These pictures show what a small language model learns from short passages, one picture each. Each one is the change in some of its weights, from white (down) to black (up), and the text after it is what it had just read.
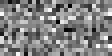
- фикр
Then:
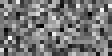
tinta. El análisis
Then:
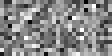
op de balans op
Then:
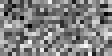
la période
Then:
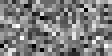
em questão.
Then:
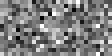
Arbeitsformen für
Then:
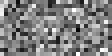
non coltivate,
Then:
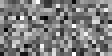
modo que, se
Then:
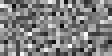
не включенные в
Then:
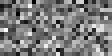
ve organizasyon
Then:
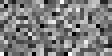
yang tuntas dari
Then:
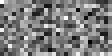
provincie en
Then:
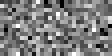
artigos científicos que
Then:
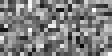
технологію тут
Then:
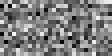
главным образом
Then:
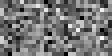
Pero, para esto
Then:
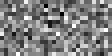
présenter les
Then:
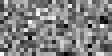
kirib kelgan.
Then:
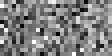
св. Петро
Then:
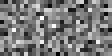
y asociarse a
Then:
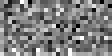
des discussions, il
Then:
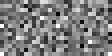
shakllantirish imkoniyatlarini tahlil
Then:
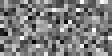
ta'lim jarayoniga
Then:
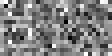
dan wekenlang
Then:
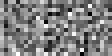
a prática desses
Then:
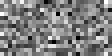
ду ним.
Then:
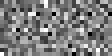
yüzey aktif
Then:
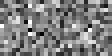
que se realizan dentro
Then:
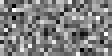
raport cu orice
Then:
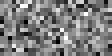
- tasvir qurish
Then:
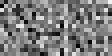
организации труда
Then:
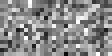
din punct de
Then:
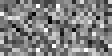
Phantom pain
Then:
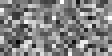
Mr. P.
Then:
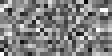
da divisão do
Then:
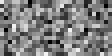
de demande en
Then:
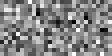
como a_n,
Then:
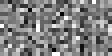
ekanligi haqida bilimni
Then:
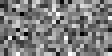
desde abusos
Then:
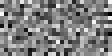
information to the research
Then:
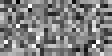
determinantes estão a
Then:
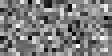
campo que agora
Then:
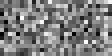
в комплексе с
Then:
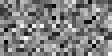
or race. It
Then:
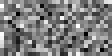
“promover el
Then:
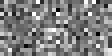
с детьми
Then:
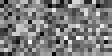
utilizada en estudios
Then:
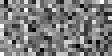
Biodiversität in
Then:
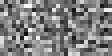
realizar tareas,
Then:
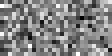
она практически не
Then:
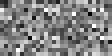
nimalarga ega
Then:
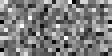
în timp ce
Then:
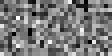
allemande est
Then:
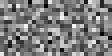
está reconociendo que
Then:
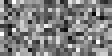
– o de um
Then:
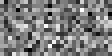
en el contrato
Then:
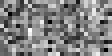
et Georges
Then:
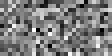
y con diseño
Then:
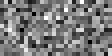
alt boyutları arasında
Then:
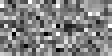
різних видів
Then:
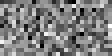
y Ackerman,
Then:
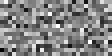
yaitu (1)
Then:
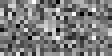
muhitiga ham
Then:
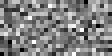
bir mo'jiza
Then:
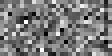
deliberativo sobre
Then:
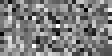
shakllardan farqli
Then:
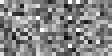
na osnovu
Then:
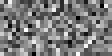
% Accidentes de
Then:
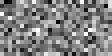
yerdan boshlanadigan
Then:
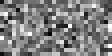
& Porter,
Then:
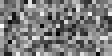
de menor importancia
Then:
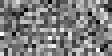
общества 3.
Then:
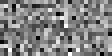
разработок использования
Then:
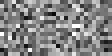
науковий обіг
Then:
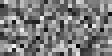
bertanya lebih
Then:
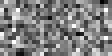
e ocupação do
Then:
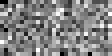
prolongados de
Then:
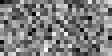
и нравственных
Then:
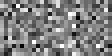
como deve ser realizado
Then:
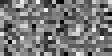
Autónoma de la
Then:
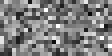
A. Virtual
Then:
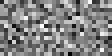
comunidade Orkut
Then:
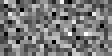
antara aktivitas
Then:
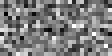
zone limitate,
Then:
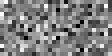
so'z boyligini
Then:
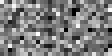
Gopay dan
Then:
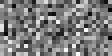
गए तथा
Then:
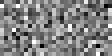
message of which
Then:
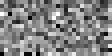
dona; N –
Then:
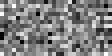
world today,
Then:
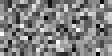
adolescentes e violando os
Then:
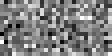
technology for producing
